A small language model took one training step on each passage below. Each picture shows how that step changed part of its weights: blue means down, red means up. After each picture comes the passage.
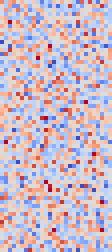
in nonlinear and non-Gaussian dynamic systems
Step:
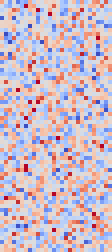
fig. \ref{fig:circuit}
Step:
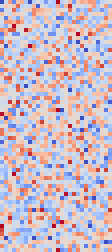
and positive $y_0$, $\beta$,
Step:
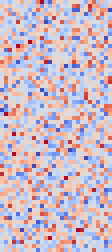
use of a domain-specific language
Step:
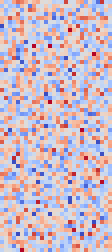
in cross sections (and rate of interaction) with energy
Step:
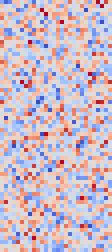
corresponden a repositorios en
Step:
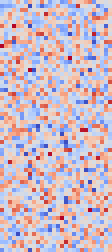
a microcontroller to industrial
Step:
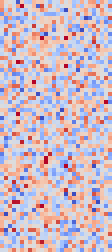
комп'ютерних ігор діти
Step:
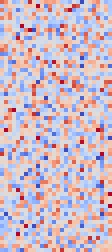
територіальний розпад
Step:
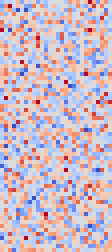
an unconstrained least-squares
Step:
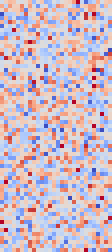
this approach, the roles executed by
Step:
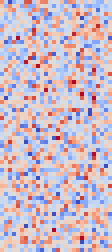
\ref{fig6}(c) for the parameter
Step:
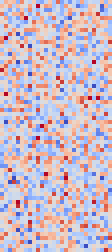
kirish, ayniqsa,
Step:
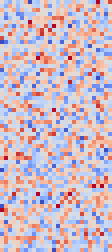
\noindent then we have \begin{center}
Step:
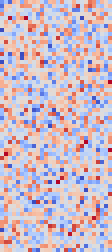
educação a distância. Um dos
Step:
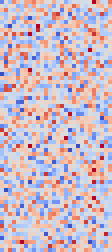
processing. In addition, the reduced bandwidth and
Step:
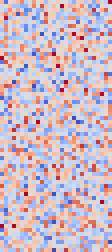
of Dynamics Power Systems Under
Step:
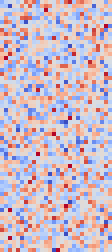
tomoshabinga axborot
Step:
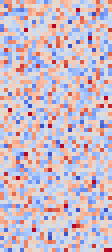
étudié, car il n'existe
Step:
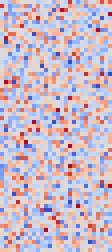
the fluid velocity, $p$ is the
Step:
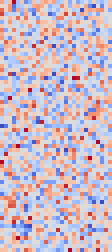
objective is to approximate the ground-state
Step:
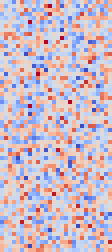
Annotatsiya. Ushbu
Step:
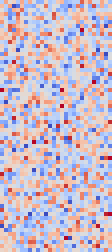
of myosin filaments onto the
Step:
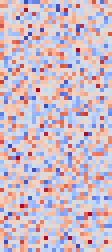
term through field redefinitions, the couplings
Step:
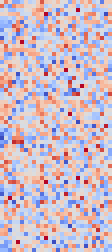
людини у суспільстві і
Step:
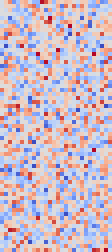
in geometric analysis'', preprint
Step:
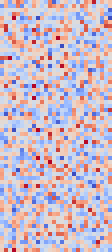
PODIUM OF SPORT
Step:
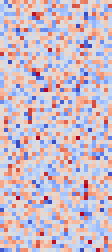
{\boeta}{\mbox{\boldmath $\eta$}}
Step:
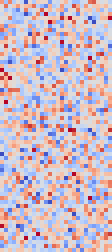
concludes the inequality \eqref{ediff}.
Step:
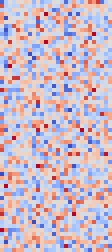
closer the distance, the larger the integral of
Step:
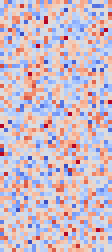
The *inset* shows an expanded view
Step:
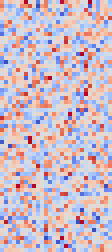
included in Table\,\ref{flux}.
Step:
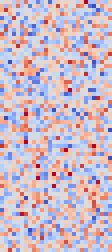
segunda a sexta feira.
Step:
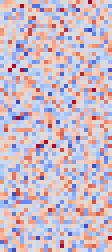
(W)] is true for two singularities
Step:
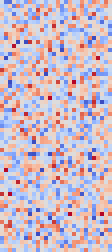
See \cite{deimling}, Proposition
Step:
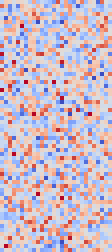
to the condensate fraction and Appendix B
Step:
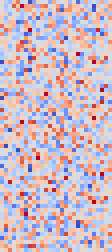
anisotropy reversal arises
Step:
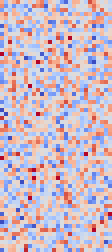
ways processes communicate with one
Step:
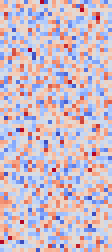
in each of types $C_n,
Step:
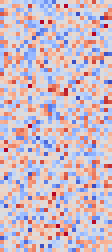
Qodirova, Sh.Q.
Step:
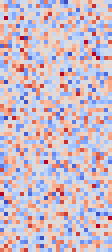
torus determined by $V_N$. Those are
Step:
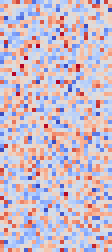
the ratio $H/R$; or, for fixed values
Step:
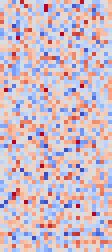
– проаналізувати сучасні
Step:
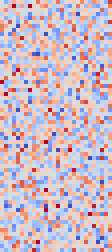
Şərq (Misir,
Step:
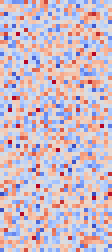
approximation (GA) for the Hubbard and
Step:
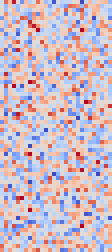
дерева), оптимизации и
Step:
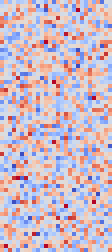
Shannon entropy. It is known that
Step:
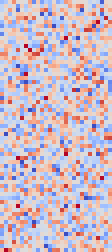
população ou fenômeno
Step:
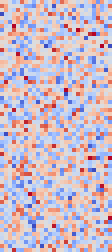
production du laboratoire compte
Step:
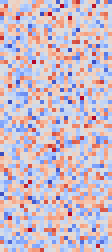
voto/escolha de determinadas
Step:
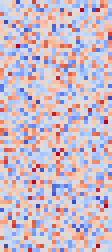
$a\in \R$ then it is independent of
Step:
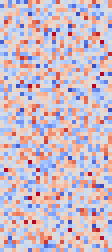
olup (Tuzlacı, 2016)
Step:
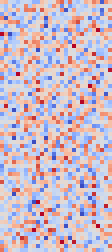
to the lattice spacing and there is a significant
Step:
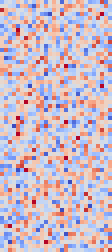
this splitting when spin-dependent potential terms are
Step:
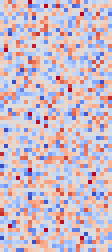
hududda istiqomat qilgan
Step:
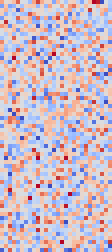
the multiplicative L\'evy noise is derived both
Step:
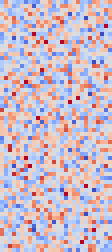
involves modifying less than 1\% of the
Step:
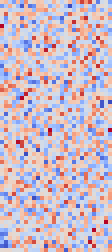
we easily get \eqref{2.29}.
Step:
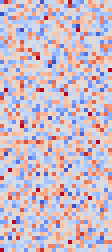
is nondegenerate, hence disregards
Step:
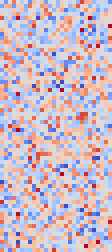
- el sentido de la escritura.
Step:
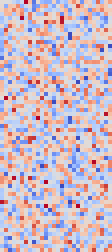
to spaces of matrices. Let $(i_1,\dots
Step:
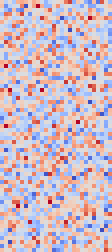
and secondary mirror are at ambient temperature
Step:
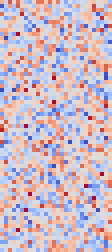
xarakterdagi xaritalarda
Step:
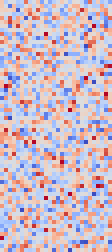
diterima, dengan meningkatkan
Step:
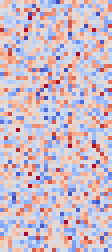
(R^2) Tabel berikut
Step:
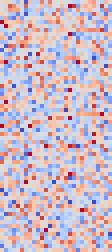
\draw[->, dashed]
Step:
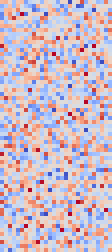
etadi. 1- rasm. Er osti
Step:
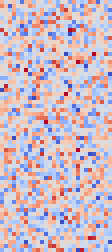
force, either by enhancing ($\Delta
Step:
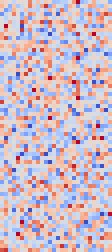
podían tener dicha
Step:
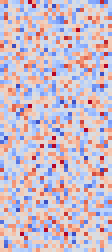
The best-estimated outcomes
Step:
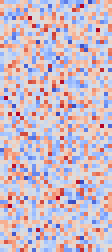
implies (A), and (b) implies either
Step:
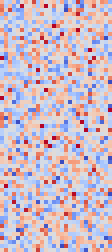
un phénomène quelconque.
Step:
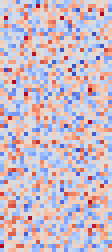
as for the one complex variable any scalar-valued
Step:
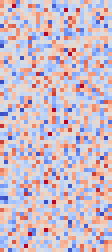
yang terdapat didalamnya.
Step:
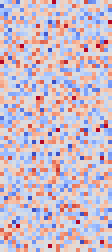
$(\zeta_\ell, \xi_\ell)$ total
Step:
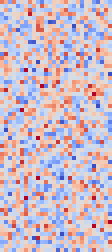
\end{subequations} Here, the variables
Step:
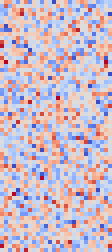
is $J\cup \h E$. This
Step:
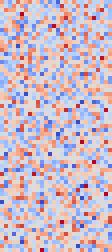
келиш ҳолатлари
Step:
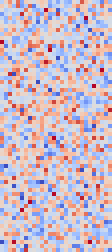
bo`ldi. Boburning bu
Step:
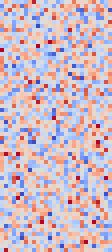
(2) to their values at $y=\infty$.
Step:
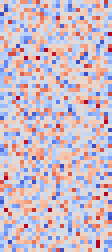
set $U_0\subseteq U\cap
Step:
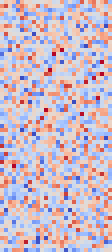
into my preliminary topic choices for this
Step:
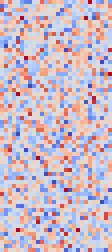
physical strain, leisure time and
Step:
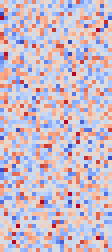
We observe that the order $m$ must be
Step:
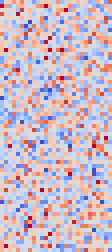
bosqichlari bo‘yicha
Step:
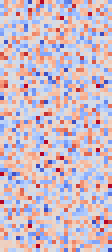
FOV in the Southern
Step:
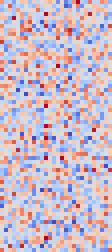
Ramanujan Machine project.
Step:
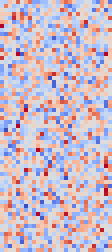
physical effects that we ignored. The
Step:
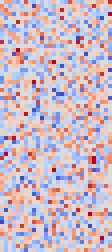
$W$ is not disconnected, there is
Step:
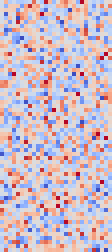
gevonden worden tussen
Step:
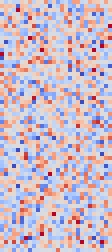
on the galaxy. Adding optical and IR
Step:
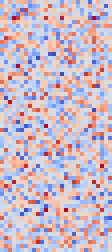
and emotional expressiveness. Although these
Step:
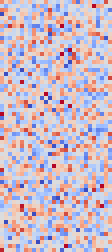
$B$. The Heisenberg operators corresponding to
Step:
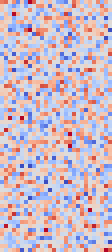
Sampson for harmonic maps between compact
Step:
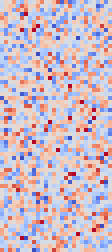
simplified version (the first equation of
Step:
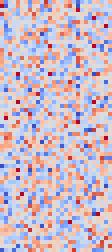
información necesaria acerca del
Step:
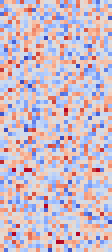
they estimated that the recovered flux density may contain
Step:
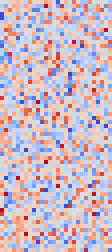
Rinocidade: memória
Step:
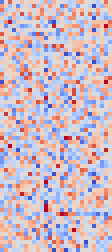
summarized in Tables 4 and 5. Table
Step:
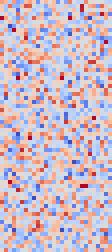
to deplete user efficacy just
